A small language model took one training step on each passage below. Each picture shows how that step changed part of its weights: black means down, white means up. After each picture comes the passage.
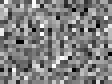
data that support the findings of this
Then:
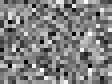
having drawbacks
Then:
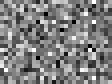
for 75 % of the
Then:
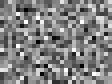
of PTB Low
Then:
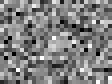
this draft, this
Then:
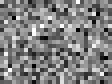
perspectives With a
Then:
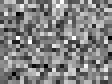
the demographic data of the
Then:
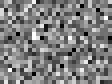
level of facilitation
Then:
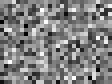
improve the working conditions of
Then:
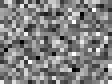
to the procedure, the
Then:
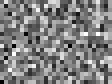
of its sources. The
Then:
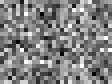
reusability indicators.
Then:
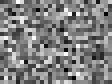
vacuo. The complex
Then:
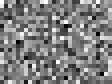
the timely diagnosis
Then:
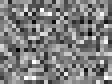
day 9 th day
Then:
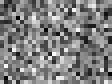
remains huge compared to
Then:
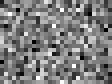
broader view in
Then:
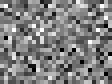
Shiferaw W,
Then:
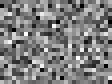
R., Keifer,
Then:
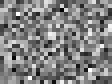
who integrate or train in
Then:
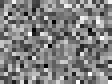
on decades of experience to
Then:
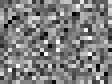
the amplitude of
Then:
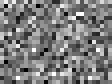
Interest Statement:
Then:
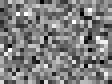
arrangement of topic
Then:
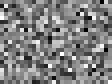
These include thermal,
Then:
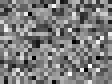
above can be controlled with the
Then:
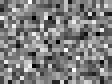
with that of the source.
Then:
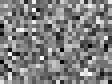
as it allows monitoring
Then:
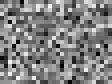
expected. Limited
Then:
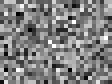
the evaluation of the solar
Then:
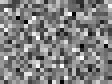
of students, and implementing a
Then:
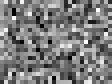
measurements, meanwhile
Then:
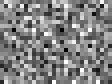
about 96 percent of all
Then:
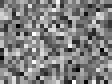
leaders and entrepreneurs for the
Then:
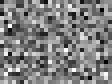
hearing protection solution were
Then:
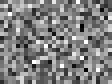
The goal is not to
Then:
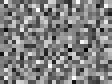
of the detector, resulting
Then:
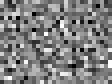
for preserving connectivity
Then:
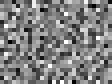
training, process, children,
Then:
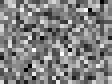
in the range 0.5
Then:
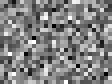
fuel loads;
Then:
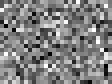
associated with delay in making
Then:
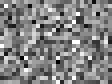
slightly above the
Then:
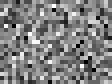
But who actually
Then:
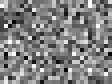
implementation of a key participatory
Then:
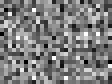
be set to zero.
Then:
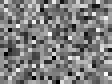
1). Overall, the
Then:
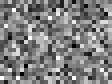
with progressive liver
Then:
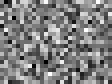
of fiber twist
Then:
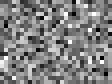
located in Biliran
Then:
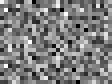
death, and up to
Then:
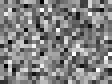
physical environment through testing a
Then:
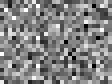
(g) n Min
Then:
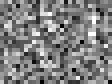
influence of government support and
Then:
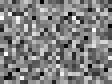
new way of efficient and
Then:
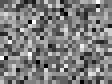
to blend dry or
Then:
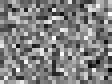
conflicts and conflict
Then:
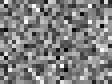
of the following statements is
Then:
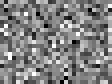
the lecturers had
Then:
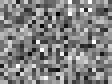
Introduction More
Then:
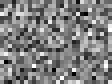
some labor markets, and
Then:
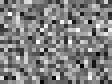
Hikma BP Box
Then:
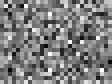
to an excellent
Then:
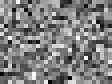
in Small Incision
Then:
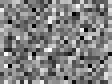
the bioinformatics
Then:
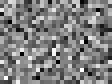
baseline are likely to
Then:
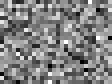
primary target group,
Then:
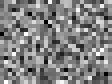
in our society. We
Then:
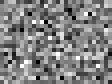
Bihar, India
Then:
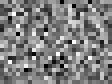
blockage, and (in
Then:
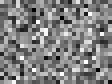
enrolled in the study
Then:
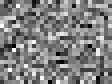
neurons leading to
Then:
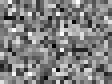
shear-lag model
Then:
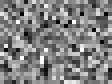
and Benue states,
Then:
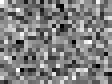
the International Center
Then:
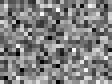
what they do, how they
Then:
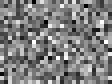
Great Egret
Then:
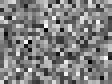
work products, and typically,
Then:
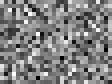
The experimental results are compared to
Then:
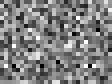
terms of antibiotic
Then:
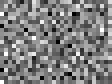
the maintenance of a
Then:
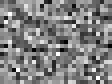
Not Darken), and
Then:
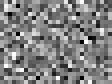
providers are attempting
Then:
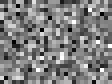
diseases, especially those
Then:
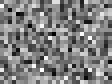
this study and might indicate
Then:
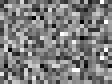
boundary of the proposed
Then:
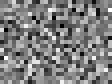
no notable variation in
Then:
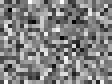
from fits of the real
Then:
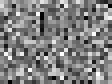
regression models: β
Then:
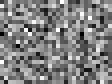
males, females have
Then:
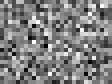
and pressure. 4.
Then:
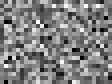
consequence. Further,
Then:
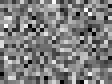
з них
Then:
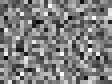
social democracy based on
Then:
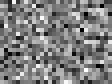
geography, an approach that
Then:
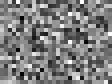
distribution coefficients calculated
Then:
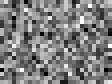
days. Fever was
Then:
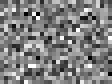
and their unequal
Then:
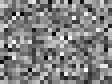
The results were encoded
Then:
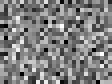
as a part of The existence
